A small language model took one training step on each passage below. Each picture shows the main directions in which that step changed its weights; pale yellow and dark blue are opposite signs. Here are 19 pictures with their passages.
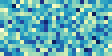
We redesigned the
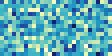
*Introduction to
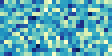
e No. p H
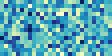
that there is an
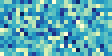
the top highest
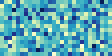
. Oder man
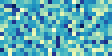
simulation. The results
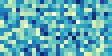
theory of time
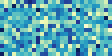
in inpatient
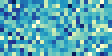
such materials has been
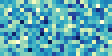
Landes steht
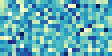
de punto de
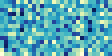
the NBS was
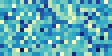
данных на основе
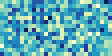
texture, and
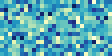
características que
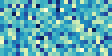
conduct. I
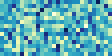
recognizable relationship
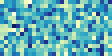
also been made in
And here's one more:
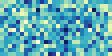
15 were in the age
